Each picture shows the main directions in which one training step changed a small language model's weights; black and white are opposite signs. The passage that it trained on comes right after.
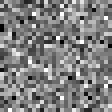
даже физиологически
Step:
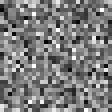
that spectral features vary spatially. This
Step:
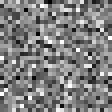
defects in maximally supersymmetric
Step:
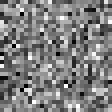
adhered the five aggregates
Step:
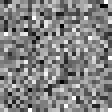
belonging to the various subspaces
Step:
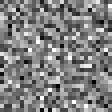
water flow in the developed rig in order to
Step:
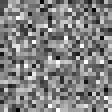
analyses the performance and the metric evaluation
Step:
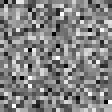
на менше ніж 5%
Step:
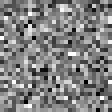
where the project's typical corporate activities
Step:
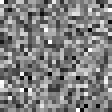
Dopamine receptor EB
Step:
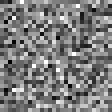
2023, the House of Experiments
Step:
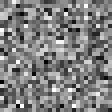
A. Desain Application. The
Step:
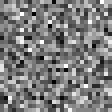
\end{equation*} Similar results have also
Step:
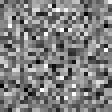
full search strategy can be requested
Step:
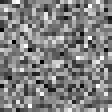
explain the phenomenon of
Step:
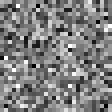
and survey data analyses. In the
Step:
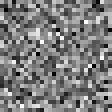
interact as follows; - i)
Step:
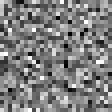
клімат і ринок
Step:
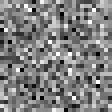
Homogenization was carried out in
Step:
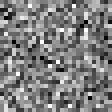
carried out based on the physiological condition
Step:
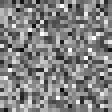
{NoStop}% \bibitem [{\citenamefont
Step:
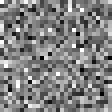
emerging, unapparent &
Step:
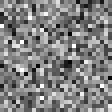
tác giả và chủ
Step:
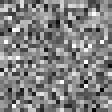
work with other initiatives made during the second
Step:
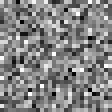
kasbiy ob'ektlar,
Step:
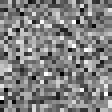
As-received | 35.3
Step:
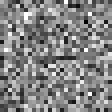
nobles, the Diwan, the
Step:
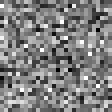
This is well described, for instance, by
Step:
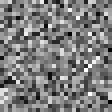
includes a uniform rotating
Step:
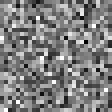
reason we would like to call the channel
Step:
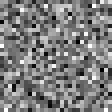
for example a complex proof of the
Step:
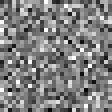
incision time. All the patients with
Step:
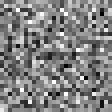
faoliyatini belgilaydi.
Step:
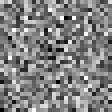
Ermakova L. S.,
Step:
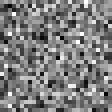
the structure-based denoising achieves the
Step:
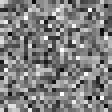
problems, the results of the study before designing
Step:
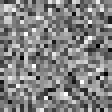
see that the end-to-end delay
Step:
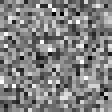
of corrosion. Furthermore, the
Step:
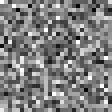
antimicrobial agent tested alone
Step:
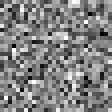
fiber. Cotton is currently the
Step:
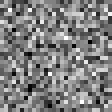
attachment, we have applied a
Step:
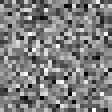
C with subsequent cooling, a
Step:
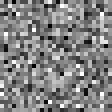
and the probability of obtaining $\xvec$
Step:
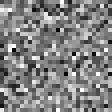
get a high quality service and modest response
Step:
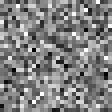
segment of tourists. Apart from
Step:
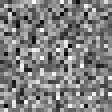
Ш.- ВИТИ,
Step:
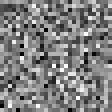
as all the nodes which forms the network
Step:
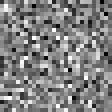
B were Sc ($15 \pm 2
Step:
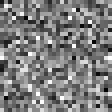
F. A. “Tratamento de
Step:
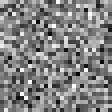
this experiment are: (1) to
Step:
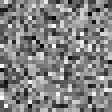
able to extract the correct spatial
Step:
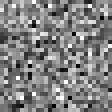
DNA computer might be a type
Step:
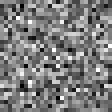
The second version of the WIX
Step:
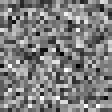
Trustworthiness - 2.2
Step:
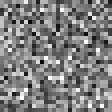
[2]. This also explains the high
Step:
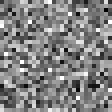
Dwivedi Dept. of
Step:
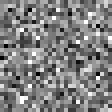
de la tierra en general,
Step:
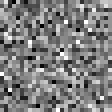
και η
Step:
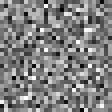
reports, electrograms,
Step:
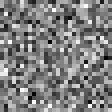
Gender appears to be a universal
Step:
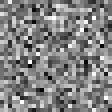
All predictors are mutually
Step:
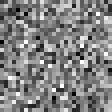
en relación a la tradición
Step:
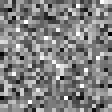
considered as a DM candidate.
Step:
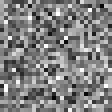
Hence, it has to be concluded
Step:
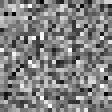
with the measurements of the statistical subtraction
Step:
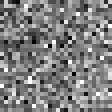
in the LeetKunpeng and
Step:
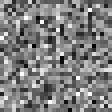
components, it has been shown that FD
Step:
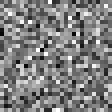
consciência, para que todos os
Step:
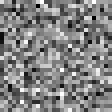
change in basis as we have discussed in
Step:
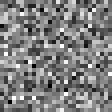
экономических наук
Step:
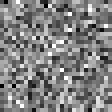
the category that Carine
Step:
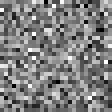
femtomole sensitivity using quantum
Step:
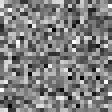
i.e., the number of qubits
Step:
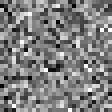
de efeito estufa
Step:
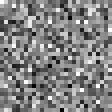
manbaga ko'ra [34],
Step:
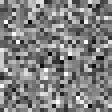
such overlaps between different spatial modes
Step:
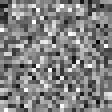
The shape of the centrality dependence of
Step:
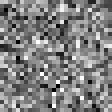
become coupled so that the ground state
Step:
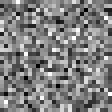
un alcohol terciario
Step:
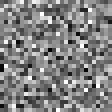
of North Carolina,
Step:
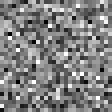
women. Statement of the
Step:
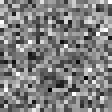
catálogos urbanos
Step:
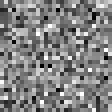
and complex structural dynamics of the orientational
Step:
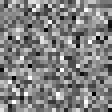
toluene/ethanol mixture
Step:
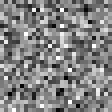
research institute also predicted that the capex
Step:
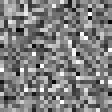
took 50 iterations to converge
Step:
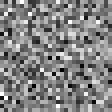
кризиса.⁴ За
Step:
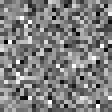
Inteligencia Artificial, la
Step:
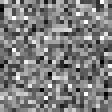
- Hardware modifications of the
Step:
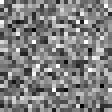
human-like aspects of consciousness
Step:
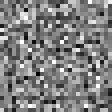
with neurons, synaptic dynamics
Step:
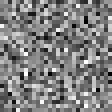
I vertices, $n_2$
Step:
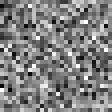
of DL is particularly well-suited
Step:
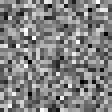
при переломах костей
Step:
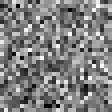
Specifically, we consider a
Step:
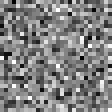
during the ordinary laboratory activity.
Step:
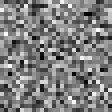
czynienia jedynie
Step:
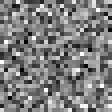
Nizara Ahmeda* and
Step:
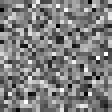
more structured methods are required. Through a
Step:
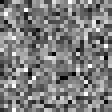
radio jets, where the radio axis
